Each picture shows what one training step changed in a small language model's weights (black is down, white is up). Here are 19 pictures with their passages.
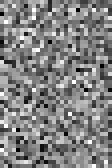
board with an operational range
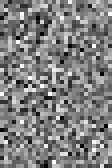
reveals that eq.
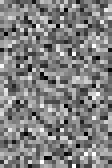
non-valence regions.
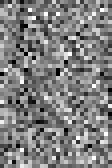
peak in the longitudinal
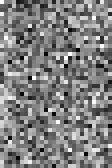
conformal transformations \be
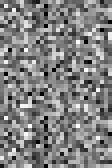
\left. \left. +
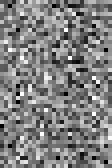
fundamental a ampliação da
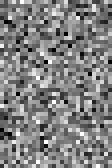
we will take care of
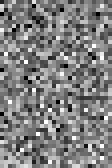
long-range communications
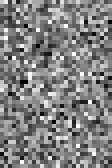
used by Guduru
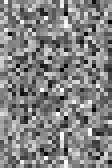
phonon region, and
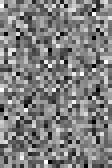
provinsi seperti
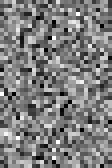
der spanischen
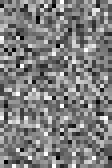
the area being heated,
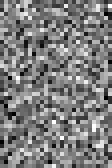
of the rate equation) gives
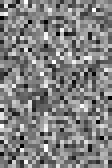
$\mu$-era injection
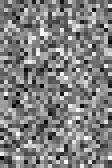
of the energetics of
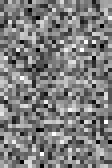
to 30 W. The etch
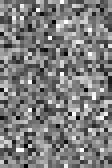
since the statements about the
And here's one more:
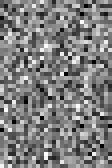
We offer a positive
